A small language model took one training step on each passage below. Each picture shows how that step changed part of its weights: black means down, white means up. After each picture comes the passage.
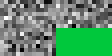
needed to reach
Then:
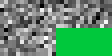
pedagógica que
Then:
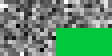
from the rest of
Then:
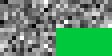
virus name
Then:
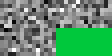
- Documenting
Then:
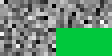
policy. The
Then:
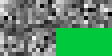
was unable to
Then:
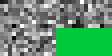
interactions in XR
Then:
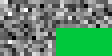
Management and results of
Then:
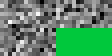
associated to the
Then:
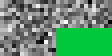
they have no
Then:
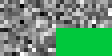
в XXI
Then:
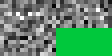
required to be
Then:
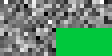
et al.
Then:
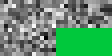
and bush
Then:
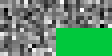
теорія і
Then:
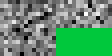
clinical indications and
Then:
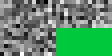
any of these conditions
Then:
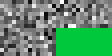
needs to be chosen
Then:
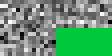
between 2.5
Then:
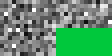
where privacy service
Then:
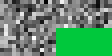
the benefits and
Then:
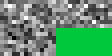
of UrSU
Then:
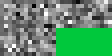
MCMC algorithm
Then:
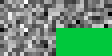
textual resources.
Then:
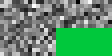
able to tune
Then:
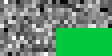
There is a
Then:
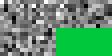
and coronary
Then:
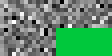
extends over the
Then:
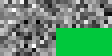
quantified by the
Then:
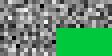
or decreased during
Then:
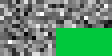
characteristics of the use
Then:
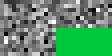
paper, we
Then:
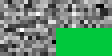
term does not only
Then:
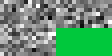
can be incorporated
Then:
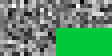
of 2 s,
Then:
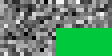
the content of
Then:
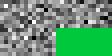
% Figure 5
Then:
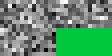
cardinal point
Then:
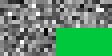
On the other
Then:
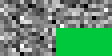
much longer than the
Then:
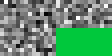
were males and
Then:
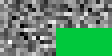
choice of a single
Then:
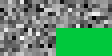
an isolated
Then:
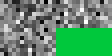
the mechanical
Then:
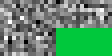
$n$. Thus
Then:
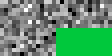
coma patient with
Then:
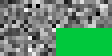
Uning ijtimoiy
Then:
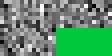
ordenada e
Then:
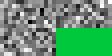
The fit gives
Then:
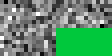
a dominant feature in
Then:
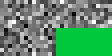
must be used in
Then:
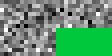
in each formulation
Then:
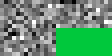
Japan monitor
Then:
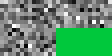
provides asymptotically efficient
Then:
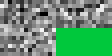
від одного
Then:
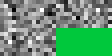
number of patients.
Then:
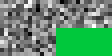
method and EN
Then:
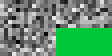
on the standard deviation
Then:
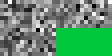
which gives the
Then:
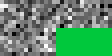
from diagrams
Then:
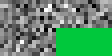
independent temperatures, the
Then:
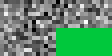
important because medical
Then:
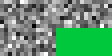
will make a
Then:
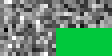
of a study conducted
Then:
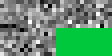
Alexey –
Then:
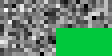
Use and
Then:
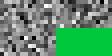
the colouring
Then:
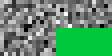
should be similar to
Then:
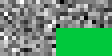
*De natura
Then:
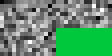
that disrupted
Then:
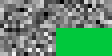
weak relative to the
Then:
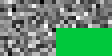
Aspire article
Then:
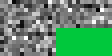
two charged particles
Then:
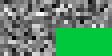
level of thermal energy
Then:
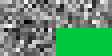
the Boston
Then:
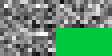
as very difficult,
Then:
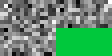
and sampling strategy.}
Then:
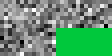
por exemplo
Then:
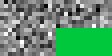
its evolution under
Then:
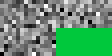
implemented, with each
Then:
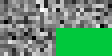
absence of
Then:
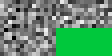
on surface roughness
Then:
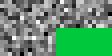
extracted with Simple
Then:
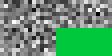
displaced. In
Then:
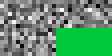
coefficient function.
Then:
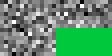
formulation F1
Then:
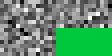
de configuratie
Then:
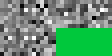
bacterium with a
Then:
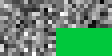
additional branch called
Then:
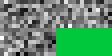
in seiner
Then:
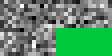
Introduction Many
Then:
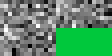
reference the observable
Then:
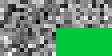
requirement is to
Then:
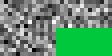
for the former
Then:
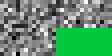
with the power system
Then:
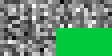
Center of
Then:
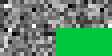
la perturbation des
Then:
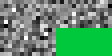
quella che
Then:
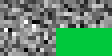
of Chiral
